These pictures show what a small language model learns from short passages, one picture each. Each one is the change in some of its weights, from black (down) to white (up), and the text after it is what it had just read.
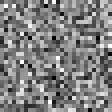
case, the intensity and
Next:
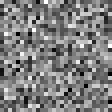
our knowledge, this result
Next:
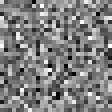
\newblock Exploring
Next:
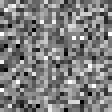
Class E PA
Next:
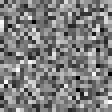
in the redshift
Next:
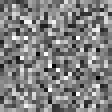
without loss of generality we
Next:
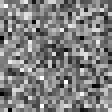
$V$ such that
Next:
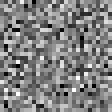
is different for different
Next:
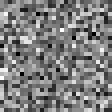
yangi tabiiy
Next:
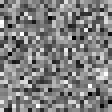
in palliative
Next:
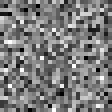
Approximation for
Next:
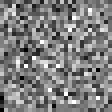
superb conference.
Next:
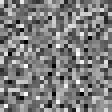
a thorough
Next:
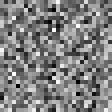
group of algebraic units of
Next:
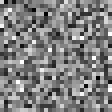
to the SCI model
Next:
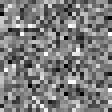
results provided include a number
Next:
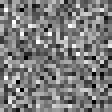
algorithms can be found
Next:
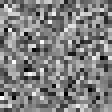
than the gravitational
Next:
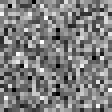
(b) the
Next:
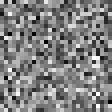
the angles of these
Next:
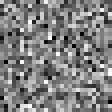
our examples we use the
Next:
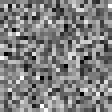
na WWW representa
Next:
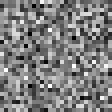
не считается
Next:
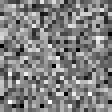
sequence $0\rightarrow
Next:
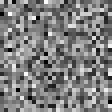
the following problem,
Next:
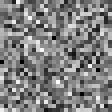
n$ matrix in which
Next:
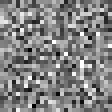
The difference is that the
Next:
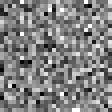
we use the notation
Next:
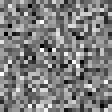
Wunsch das
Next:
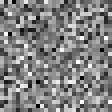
the nilpotent
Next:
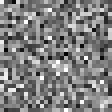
jadi fokus
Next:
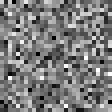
the $\delta$
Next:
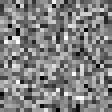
was proposed, which may
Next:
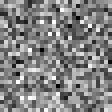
Step 2}. If
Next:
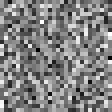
DIPC on
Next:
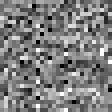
serta menjaga
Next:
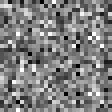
0. \ee Note
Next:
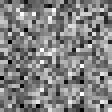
Since APA
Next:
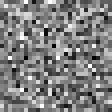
$Y$ and let
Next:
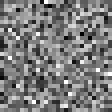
line marks the region
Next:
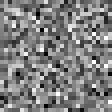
один раз,
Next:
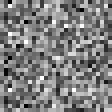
1 U U I R
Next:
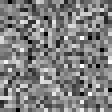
da Silva;
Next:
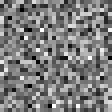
desarrollo de
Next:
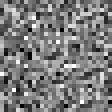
valid fixes.
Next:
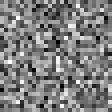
work, it has been
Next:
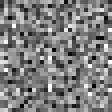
решений до их
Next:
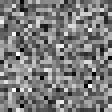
volumes can ensure
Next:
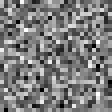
a considerable slowing
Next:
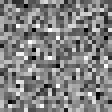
that if $T$
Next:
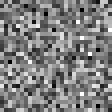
by a rooted
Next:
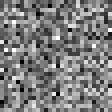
никто и
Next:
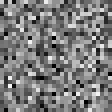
the rest of the
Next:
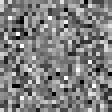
for $\za\in
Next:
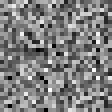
state and prove the following
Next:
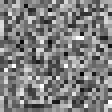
of Bahcall and
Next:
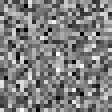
under a basis transformation
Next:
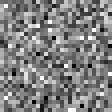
from $0$ to
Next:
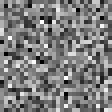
bunday deb
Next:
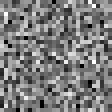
naqlga amal
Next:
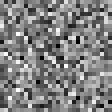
of all patterns of length
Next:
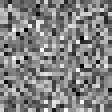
Buena Vista,
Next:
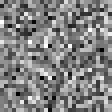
in part (3)
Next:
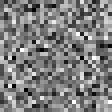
with the exception of the
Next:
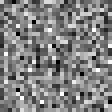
each figure, see Table
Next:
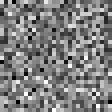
the sake of contradiction
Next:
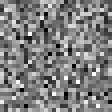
techniques capable of
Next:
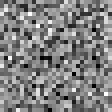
if there is an integer
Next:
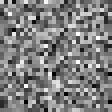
the position and the velocity
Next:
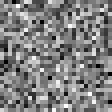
all $Y \in
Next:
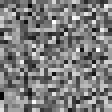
through adaptable and
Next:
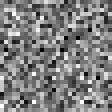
promise of empirical
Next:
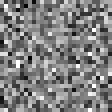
for this observation. The
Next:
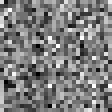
to escape
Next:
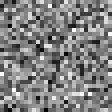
have studied spontaneous
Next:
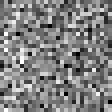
signal were seen, longer
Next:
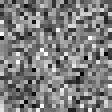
by Prof. G.
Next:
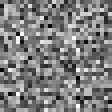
available heavy-ion data
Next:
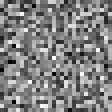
outerplanar graph
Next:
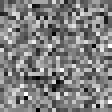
strength and more symmetric line
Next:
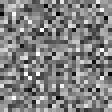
problem} \author{
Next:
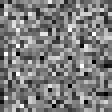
направлена на
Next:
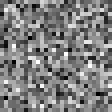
learning with contrastive
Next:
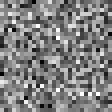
(see the relevant problem
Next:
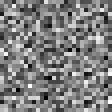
prolongations of
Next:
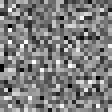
screens or even
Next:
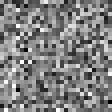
that better detection accuracy
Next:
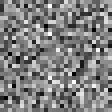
will have the property that
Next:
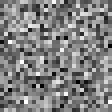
graphs and single-orbit
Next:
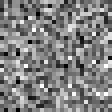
насилие и
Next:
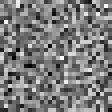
alayh) bu
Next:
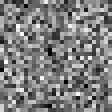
that of phased
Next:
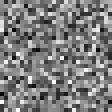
of the indirect
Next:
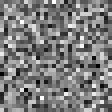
contributions to the total
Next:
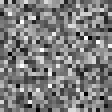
the translational and
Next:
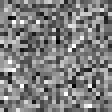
деятельности [4].
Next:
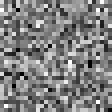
az 2 kez
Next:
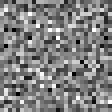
if the location predicted for
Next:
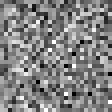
less than $0$)
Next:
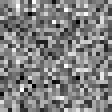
activity were analyzed.
